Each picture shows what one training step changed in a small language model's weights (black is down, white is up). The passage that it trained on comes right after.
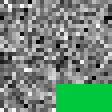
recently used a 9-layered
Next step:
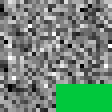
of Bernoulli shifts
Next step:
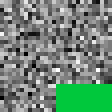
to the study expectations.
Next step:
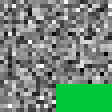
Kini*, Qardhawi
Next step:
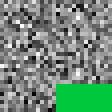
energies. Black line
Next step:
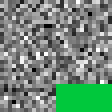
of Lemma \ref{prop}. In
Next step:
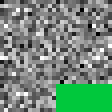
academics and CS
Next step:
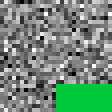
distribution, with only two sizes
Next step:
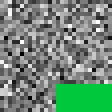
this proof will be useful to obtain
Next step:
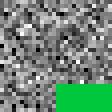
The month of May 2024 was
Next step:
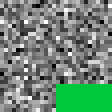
Research & Policy
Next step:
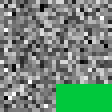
we know to be true for
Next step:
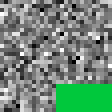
order sufficient condition plus the
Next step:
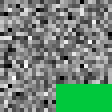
The design parameters need to
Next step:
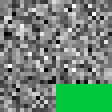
are random variables
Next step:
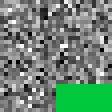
needs to examine the
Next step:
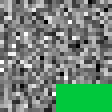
emerged at a time when the
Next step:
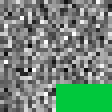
de todos os cursos
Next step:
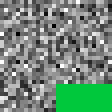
etilishi ustidan
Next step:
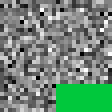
decomposição, entre
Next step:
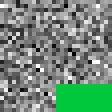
(v) $\Rightarrow$
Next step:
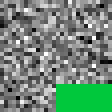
не позволяет
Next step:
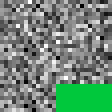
all $i \leq j \leq
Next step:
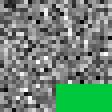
of parabolic type, this
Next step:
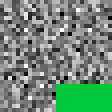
to the renal tissue, the
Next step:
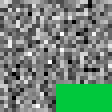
degree $n$ such that the
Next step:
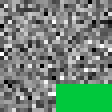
tricks because the original
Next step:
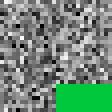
TENTE A. H.
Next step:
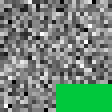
\right|, \end{equation}
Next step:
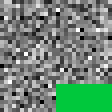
optimal attack, their
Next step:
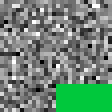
(2015)) explaining that the
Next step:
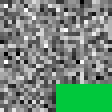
SMEs, foster new
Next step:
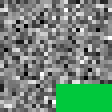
our disposal is the chiral
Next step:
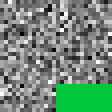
second term we see that
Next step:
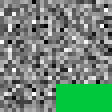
\text{when } x = th
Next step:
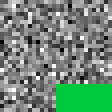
approaches, v) development of
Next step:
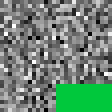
of students on a bus.
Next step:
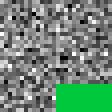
which increased according to
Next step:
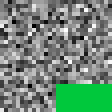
parameters encapsulating
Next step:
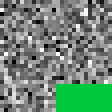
artefacto. -
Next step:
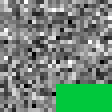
In the second phase we color
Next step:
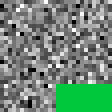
fornecidos pelos
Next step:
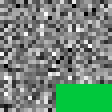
cross-matches with these
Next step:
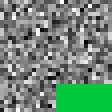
the symbol $\{ M\}$
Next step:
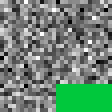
in the design and operationalization
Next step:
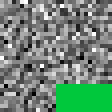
of higher ranks.
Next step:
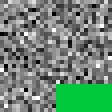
its tariff list on a regular
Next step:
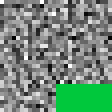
the saturation number of the
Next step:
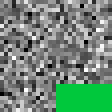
and relates them to the
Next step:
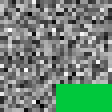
Adı) Kartal
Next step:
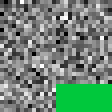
relatively minimal genus 2
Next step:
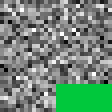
our hospital from another
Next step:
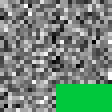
supérieur et de
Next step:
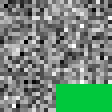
-Confidential, only for
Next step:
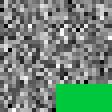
words, at the stage of
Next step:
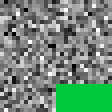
País Vasco*,
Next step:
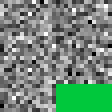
слова обретают
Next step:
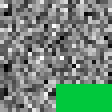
the regulation of resistin in
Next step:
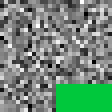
of the Rees ring for non
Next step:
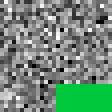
investigated. The crack
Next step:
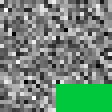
increasing tensile
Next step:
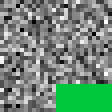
put $-\beta x$ to the
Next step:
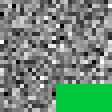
shallow-water model under the
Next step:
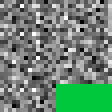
has been used to capture the
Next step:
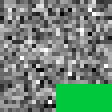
adverse effects. In
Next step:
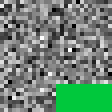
L(s)$ and, due to
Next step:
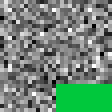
in our scenario. The
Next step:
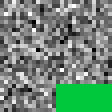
\sinh t\left(
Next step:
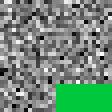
profiles on the Romanian
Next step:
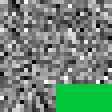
satisfy the hypotheses of
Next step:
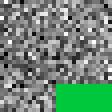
pada penemuan dan
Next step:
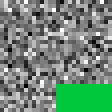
In the periphery,
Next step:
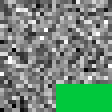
how counting the number of
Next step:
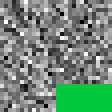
of one way classification
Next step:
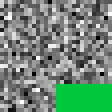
obtained by the HAR-MI
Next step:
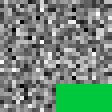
uma geração que
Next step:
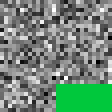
Returning to relations
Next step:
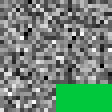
is discrete, then $A$
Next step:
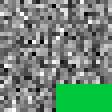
the graded ring of
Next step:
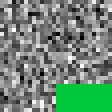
the neighbourhood of
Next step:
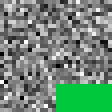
tem assumido, em
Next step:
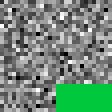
culture and sports].
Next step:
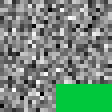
bo'ladi. 2.
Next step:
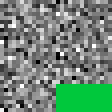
twisted tape
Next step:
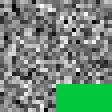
is opened with the given file
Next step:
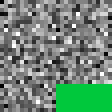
Science Foundation under
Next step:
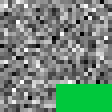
oladi va videolar,
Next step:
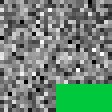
(Australian Health
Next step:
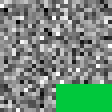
pemasukan atau
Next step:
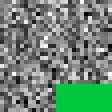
the SPH system, it is
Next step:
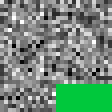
+\lambda_- \partial_x
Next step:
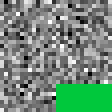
was obtained than the case of
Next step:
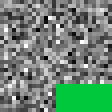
for success: Objective
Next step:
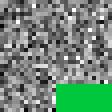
engineering problems such as
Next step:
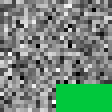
dx \nonumber\\
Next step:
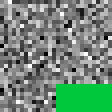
muhim shartlaridan
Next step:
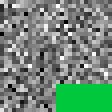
prospective cohort study was
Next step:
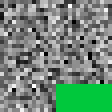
у науковому
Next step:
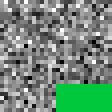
In the future, updating
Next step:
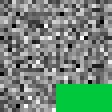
The projections $P_{q}$
